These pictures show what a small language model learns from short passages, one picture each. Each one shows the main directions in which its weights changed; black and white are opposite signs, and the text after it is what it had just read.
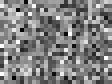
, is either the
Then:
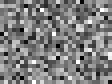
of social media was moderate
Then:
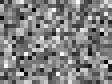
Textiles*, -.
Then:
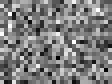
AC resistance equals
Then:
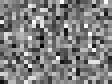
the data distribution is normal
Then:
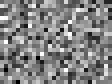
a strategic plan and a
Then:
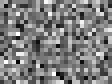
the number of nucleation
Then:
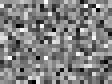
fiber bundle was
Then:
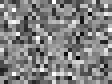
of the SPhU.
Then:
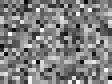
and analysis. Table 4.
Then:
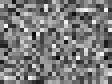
in vegetation can be
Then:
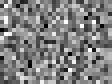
inconsistently spelled
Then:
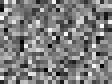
(72%), the results
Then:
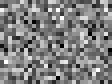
We coded our simulation
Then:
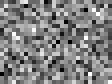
La Palma
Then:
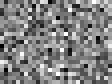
to the development of a model
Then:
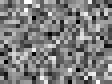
al.* suggested band
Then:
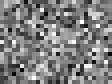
Characterized by being
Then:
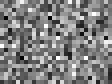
produced is comparatively
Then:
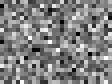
toxicity properties of
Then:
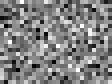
Capital Balance 0
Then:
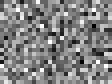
I—III respectively. The
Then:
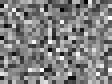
conversation or significant noise
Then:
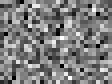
Fantinelli * and
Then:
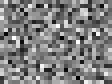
and also has a bad effect
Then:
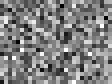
caused a demand
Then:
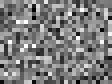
Agagu University of
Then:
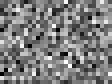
respectively. Moreover, the
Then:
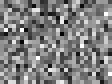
experimental mania model can also
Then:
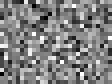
the universe); and
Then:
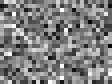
at 30 MHz,
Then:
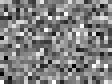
standalone domain.
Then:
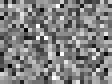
used as control experiments. The
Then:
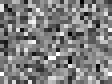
[16], while a more
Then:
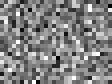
followed by treatment T3
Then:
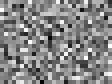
delivers accurate,
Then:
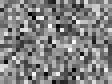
[20]. In the same
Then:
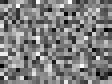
the UJOC has
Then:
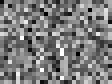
our wind turbine
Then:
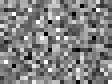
of grocery trader
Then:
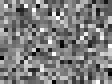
the learning process in the education system
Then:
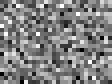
financial transactions leading
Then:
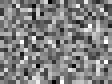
to the fact that we have considered
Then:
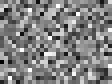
easy job.
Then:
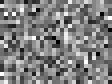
later, the patient showed
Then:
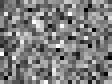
are the ones that are most
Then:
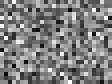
diversity among sampling
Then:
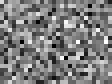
afford it, I
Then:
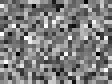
clashes, and relationships
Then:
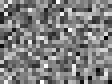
fundamental goal
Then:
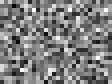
of additive Sidon
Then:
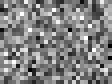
of Botany,
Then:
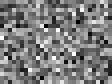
scheme, solar
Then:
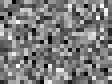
[New Zealand
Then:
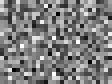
in section two, before
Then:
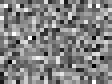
scientific progress is the
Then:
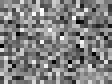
writing the text;
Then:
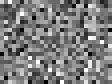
and pencil measure of
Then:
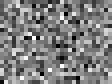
it is the highest
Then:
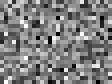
acquisition frequency.
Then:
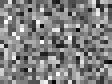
solely on their total
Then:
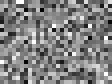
ideas and photo
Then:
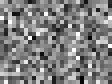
role in improving tensile
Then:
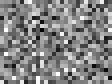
to important municipal
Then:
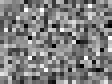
as an elusive field in
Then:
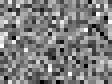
past decades because of
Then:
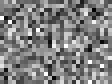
of Ayurveda and
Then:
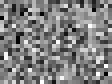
unstructured text data is
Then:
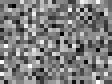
genotypes HEV
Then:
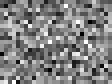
of the Jews which they
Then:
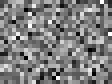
Evaluation of the
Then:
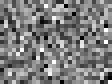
who generally do not participate
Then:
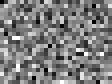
types across stressor pairs
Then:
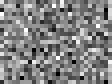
respiratory complications.
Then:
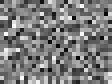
involve him or her in
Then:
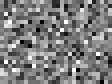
which subsequently leads to
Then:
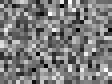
can also more quickly
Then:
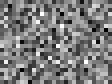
essential that the patient
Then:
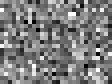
between nodes with similar
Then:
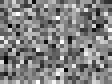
the benefits of using the
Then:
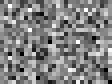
Vegetables Yes
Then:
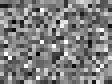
forests, whose
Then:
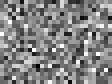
effectively and advance their learning
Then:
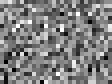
which mentioned that the level
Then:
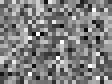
field. After a load
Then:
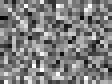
and various causes of
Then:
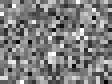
at the issues of what
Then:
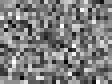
time), imperfect way
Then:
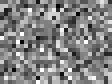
easy to calculate
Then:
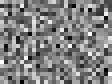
many of these experiments only
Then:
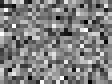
load is about 50 –
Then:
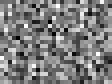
such a system can attract
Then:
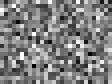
to the systematic planning of
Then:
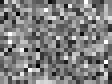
model, it is an α
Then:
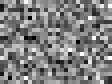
product biodiesel was
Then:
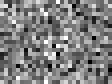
amplitude = 100
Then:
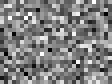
of insulin resistance
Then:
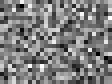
through a systematic series of
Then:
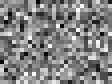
are applied on PEM
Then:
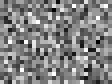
circulatory shock,
